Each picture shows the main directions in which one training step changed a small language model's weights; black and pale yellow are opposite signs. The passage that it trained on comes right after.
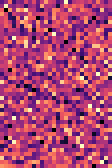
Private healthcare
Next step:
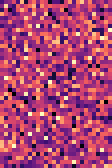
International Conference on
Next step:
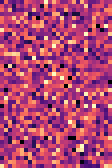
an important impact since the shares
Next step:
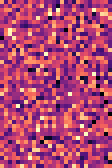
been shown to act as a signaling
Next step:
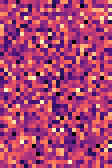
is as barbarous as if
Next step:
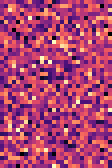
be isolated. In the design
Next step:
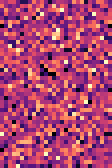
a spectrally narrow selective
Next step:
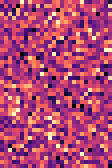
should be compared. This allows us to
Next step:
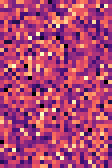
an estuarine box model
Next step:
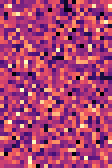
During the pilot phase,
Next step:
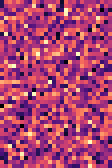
Assume that the sequence is applied
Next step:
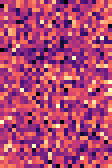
practices on the population of soil
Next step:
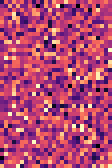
2 summarizes the identified model
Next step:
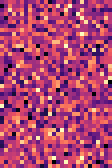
Continuous arc source and gas
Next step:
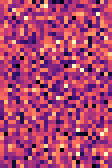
assume that the tidal radius of
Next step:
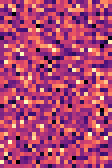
pharmacists' roles in
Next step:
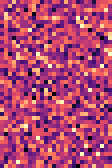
Moreover, the interaction term ($\beta =
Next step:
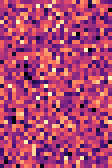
is fixed and the DeWitt
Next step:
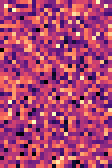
da Coruña
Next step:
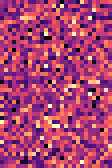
of the subsystem the essential link
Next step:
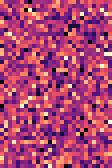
in specialist-client interactions,
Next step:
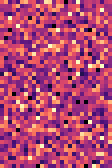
predictive. However, we
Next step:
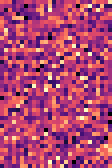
100m) following random plot
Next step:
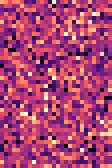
cortisol secretion and
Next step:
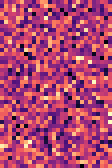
AND OTHER
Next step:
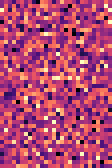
interest in Schiff base complexes
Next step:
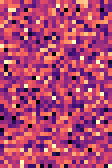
the hardware modem allowing support
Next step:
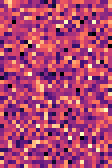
high reagent needs for
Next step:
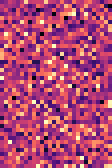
lift them by coupling the
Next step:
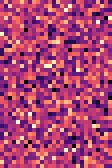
the distal colon), as well
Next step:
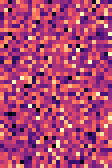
continuity and differentiability conditions given
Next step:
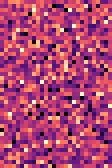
shorter than those for the
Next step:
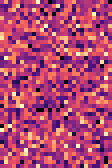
unrepaired pipe with
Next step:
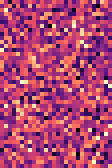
to a broad usage of
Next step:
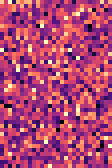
style and even his own
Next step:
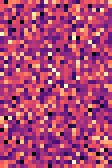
Study included 120 women from
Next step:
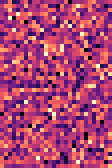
detailed enough in describing
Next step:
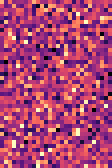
social and economic context in which the practice
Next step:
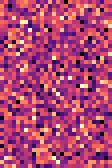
adeptly handling
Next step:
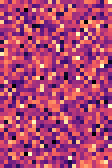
Pvt Ltd.,
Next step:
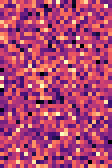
momentum is $ q^\perp=
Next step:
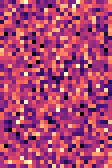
patients, rituximab is
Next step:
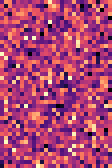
be viewed as maneuvers
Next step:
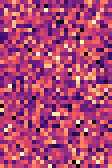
of the 16 angle groups in
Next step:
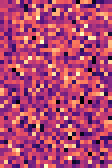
Fig 1. 14 Bus system.
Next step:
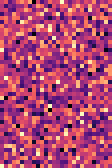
20 EFPYs and difference
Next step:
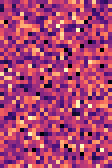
\textit{name} and
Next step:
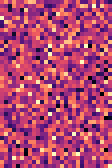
down in zero dc-field.
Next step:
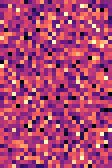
many articles in the literature that
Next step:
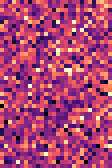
and land degradation process
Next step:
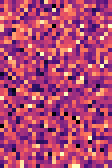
also learn the importance of team
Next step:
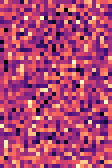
common feature of individual faces, we
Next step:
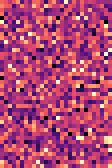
a toy-model must be
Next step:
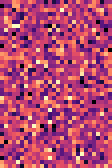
one-loop determinant
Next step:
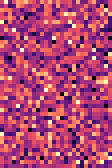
buildings in 6 large-scale
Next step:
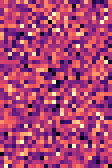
References Aim Design
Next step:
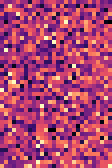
the cervix. The use
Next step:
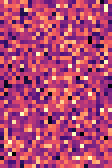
coupling limit. It is argued
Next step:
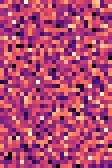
In case High Speeds,
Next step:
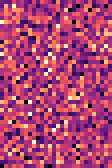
STIRAP techniques
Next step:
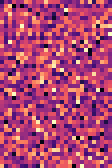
becomes compressive at the rest of
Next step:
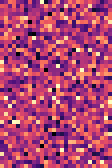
\hat{A})$ as given by
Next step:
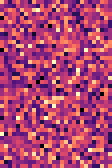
recycling. Here the
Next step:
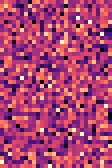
Soil management / functionality |
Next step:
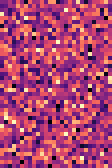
studies against Enoyl ACP
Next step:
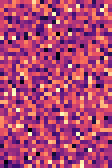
Insulin resistance also leads
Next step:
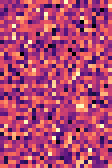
at high energies. However,
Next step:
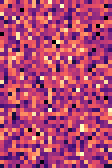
method using the tracked
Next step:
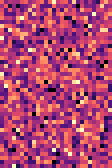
near the Fermi level arise
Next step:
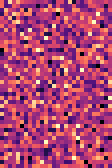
of the stored energy within
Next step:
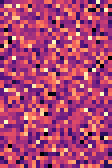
neutrinos. In fig.
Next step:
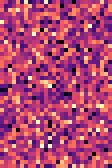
\end{array}} \right)}
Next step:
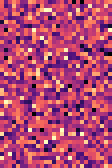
and the high number of host plant
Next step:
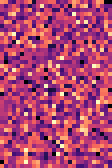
ascorbic acid inhibited
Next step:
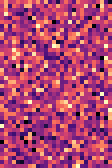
& Lincoln,
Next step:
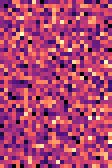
design can lead to faults,
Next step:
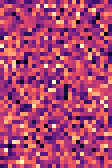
of social activity of modern students.
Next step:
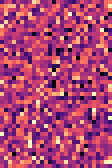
and edited by his grandson
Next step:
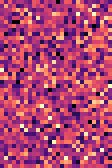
which the information is structured in the
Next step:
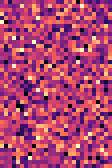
to note that, unlike
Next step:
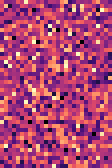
The landscape of
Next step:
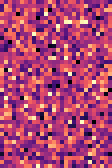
analyze methods and algorithms for
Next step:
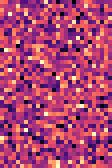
and $A_{j\ell
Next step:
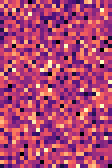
compared to core part in the
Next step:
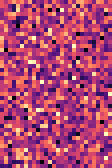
Edge (Version
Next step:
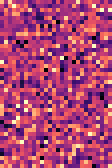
on reducing the relative abundance
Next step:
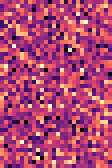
this answer:
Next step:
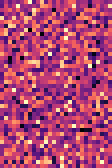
$\epsilon_{nS}$ from
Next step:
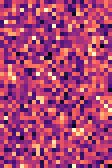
the herbs vended at the different
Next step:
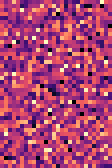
thus the cumulative number of
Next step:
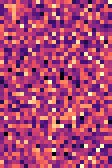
matrix composites. In recent
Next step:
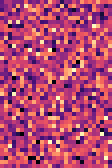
line with Olsen et
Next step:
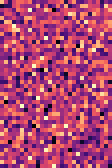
of the Functional Process
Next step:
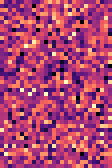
same sort of challenge one
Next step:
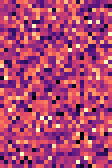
and have been applied in the participatory
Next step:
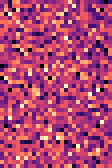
may benefit from awake
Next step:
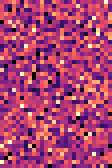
BEC, which features multiple roton
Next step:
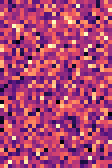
variety of policy measures.
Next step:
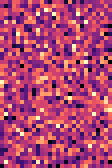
the reference Gaussian and the KS
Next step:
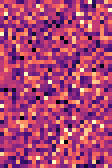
we can estimate that it takes about
